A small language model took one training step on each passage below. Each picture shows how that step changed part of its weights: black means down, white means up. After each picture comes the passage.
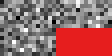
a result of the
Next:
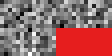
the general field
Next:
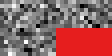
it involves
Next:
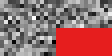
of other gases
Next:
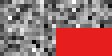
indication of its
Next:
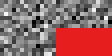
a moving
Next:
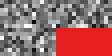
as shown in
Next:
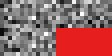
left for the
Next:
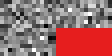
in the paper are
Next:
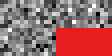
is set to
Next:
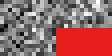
the evolution of
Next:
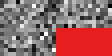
we may take
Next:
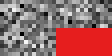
their ability to
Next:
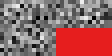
more physically
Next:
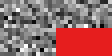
distributions in each
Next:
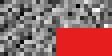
the student
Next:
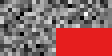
the complete
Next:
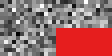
to simulate
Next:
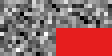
the read detection
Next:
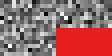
follows: -
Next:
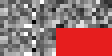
is as shown in
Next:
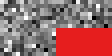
Those properties are
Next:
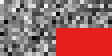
harness the
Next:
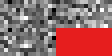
Polish state
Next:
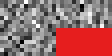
the acceptor
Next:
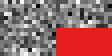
example) can limit
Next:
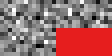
way to
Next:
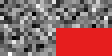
a constant
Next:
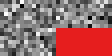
other will perform a
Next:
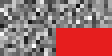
described by its
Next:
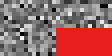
originally proposed
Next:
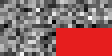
is a web
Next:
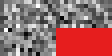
quantity and
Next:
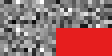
determine the parameters
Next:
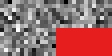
emission from the
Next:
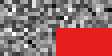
show the complex
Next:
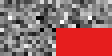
The latter method
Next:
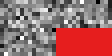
of export of
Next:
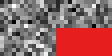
well as the
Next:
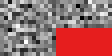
methods for work with
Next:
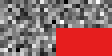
(left) with
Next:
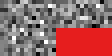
note to their
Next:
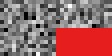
type is
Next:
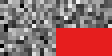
means that the
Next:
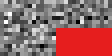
We conclude
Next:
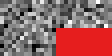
the exposure
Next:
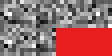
order to assess
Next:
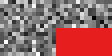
energy regime.
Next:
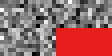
Based on the
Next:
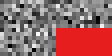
affected by the
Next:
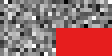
water (10
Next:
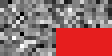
in their export
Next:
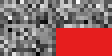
components at the
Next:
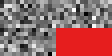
different - formal
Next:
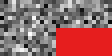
sets is
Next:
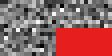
is still
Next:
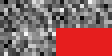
be fixed
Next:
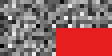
allows for
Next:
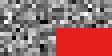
As there is less
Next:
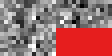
The results indicated
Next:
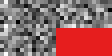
performances compared
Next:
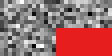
power of the
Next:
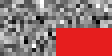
determined by the
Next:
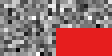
tapped density
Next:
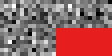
theory. We
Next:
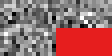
states that the
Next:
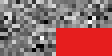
This dependence can
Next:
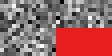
leads to the
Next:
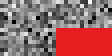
central neutron
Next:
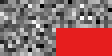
vector is
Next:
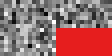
continuum states:
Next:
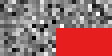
UE 0's
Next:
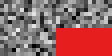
the probability distribution
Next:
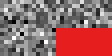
response to
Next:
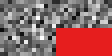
the diffusion of
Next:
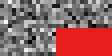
at q
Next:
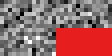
the foundation for
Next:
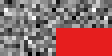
a discrete
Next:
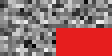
mV. The
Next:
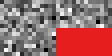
Through the
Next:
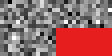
with support in
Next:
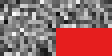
optimal direction
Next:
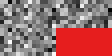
et al.,
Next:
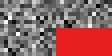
most cases,
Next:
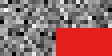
phrase from
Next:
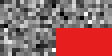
is small, and
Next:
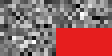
in energy, its
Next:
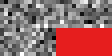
weaker than
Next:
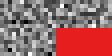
effective channel
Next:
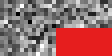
of Farm
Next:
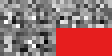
These interviews
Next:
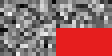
creating an
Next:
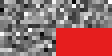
*et al*
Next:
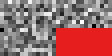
and yet
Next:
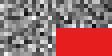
allowed by
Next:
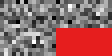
$\Delta x =
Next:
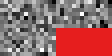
cages in
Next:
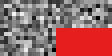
varying the
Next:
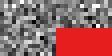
but to a
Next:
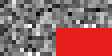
on the scalar
